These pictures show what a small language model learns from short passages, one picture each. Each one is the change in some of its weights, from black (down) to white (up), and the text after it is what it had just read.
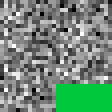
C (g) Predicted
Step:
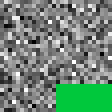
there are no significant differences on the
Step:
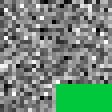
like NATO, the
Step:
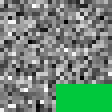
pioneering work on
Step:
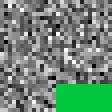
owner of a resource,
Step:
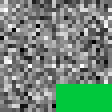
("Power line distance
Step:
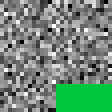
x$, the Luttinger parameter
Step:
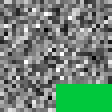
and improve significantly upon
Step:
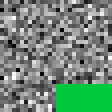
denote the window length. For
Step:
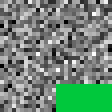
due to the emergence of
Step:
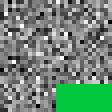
of cornflowers, and they
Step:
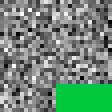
the EEG data. NB
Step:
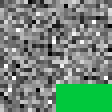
address these challenges, new
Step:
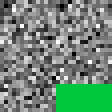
in MeOH was added.
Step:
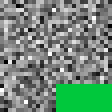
may deter the success of
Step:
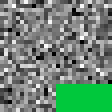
moved towards the
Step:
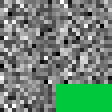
family of singular solutions. It
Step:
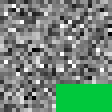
component $f^{0}$ calculated
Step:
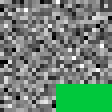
gravitational masses, the
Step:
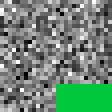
consumer health [1].
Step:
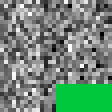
beyond the use of simplistic
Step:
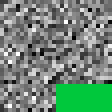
Those patients are commonly 10
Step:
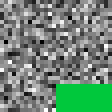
radio continuum emission (Omont
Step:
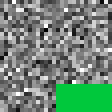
Social Council of
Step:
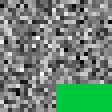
spectral analysis and variance ratio investigations
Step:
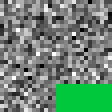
usually mandatory according
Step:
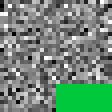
to extend the ASM model for
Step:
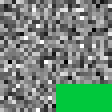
for both the LHC and the
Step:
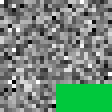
optimized. The specific processes and results
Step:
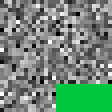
attention scores are used to
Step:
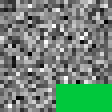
maps were more difficult to
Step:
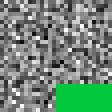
work further mentioned that use case
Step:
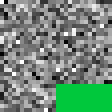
The University of Tokyo,
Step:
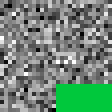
can occur automatically based
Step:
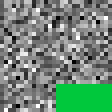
massive neutrinos.
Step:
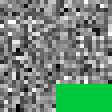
depending on soil type and
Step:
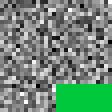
see that if length and time are
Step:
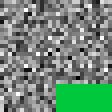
be increased or decreased by
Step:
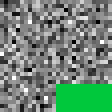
research is still needed to
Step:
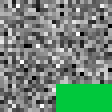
correct prepositions after certain
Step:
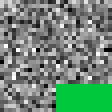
consists of the plenary,
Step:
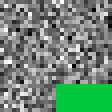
a fair share of the
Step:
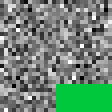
using parametric and non-parametric
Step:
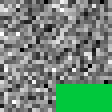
Research Program (B)" of
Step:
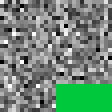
optics has allowed tests of
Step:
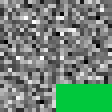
Abanindranath Tagore
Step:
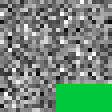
is, nevertheless, not a
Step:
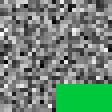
in the wake of uncertainty
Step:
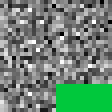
many random bits $r$
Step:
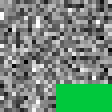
that $G'$ admits a
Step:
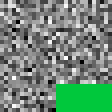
research aimed at improving the
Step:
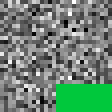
security and acquire
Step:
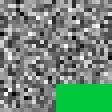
from local monks (Prak
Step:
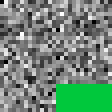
one station of the data set was
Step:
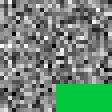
and readership data for 27
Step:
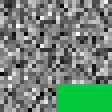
integrations are streamlined with
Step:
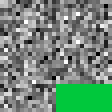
with on site electrons
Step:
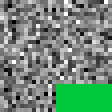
on dedicated hardware
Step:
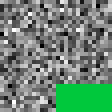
of energy stored inside the
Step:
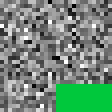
received great attention from
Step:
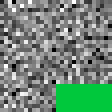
the other contexts, drop
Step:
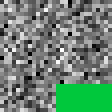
collection or report of
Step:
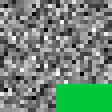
onset of global star
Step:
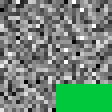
belonging to the individual 15 from
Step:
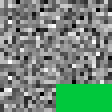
undergoing HD died and
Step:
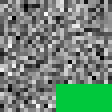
New Physics. On the one
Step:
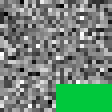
and was incorporated twice
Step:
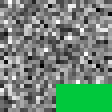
instrumental methods of CAD
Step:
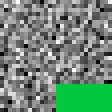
The numerically obtained values of the
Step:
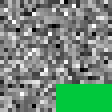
communication scheme, where
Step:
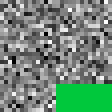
Sargasso sample) for
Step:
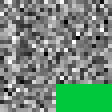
Kruskal's algorithm or
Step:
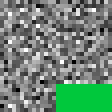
Consider the specific candidate
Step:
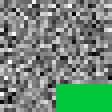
and Mesalazine
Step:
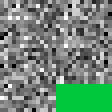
when the system reaches steady
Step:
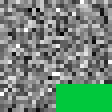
raising pigs more than 15
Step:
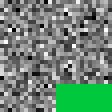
\{\vphi \in {\cal
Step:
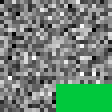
to cultivate and constantly develop
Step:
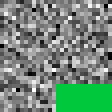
Science Foundation, The
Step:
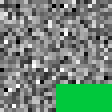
other hand, are extremely
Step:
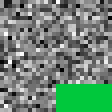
flames during the burnout
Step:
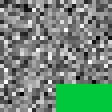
the missing words are
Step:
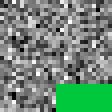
of a digital learning
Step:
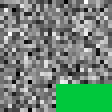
characteristics in patients with
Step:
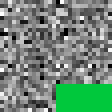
inference algorithm is used based on the
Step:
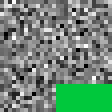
‘QA’ designation
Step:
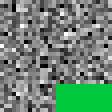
parameters, we demonstrated that these
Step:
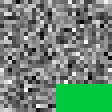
time its fundamental characters”
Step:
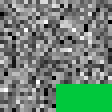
them are small in the large-x
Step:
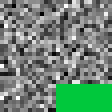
There are three periods of formation
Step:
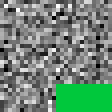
is around 50 years
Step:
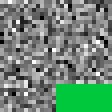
for use in the data-driven
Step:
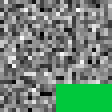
data as the test set and the remaining
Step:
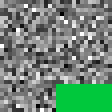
West Greenland
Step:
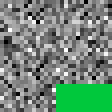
Singha2017} directly
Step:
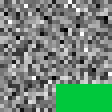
computing resource. The selected
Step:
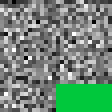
a wide range of methods, from the
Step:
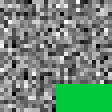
art of learning more meaningful
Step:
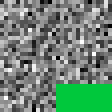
of size less than $3$. For
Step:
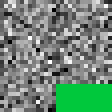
related benzothiazolyl
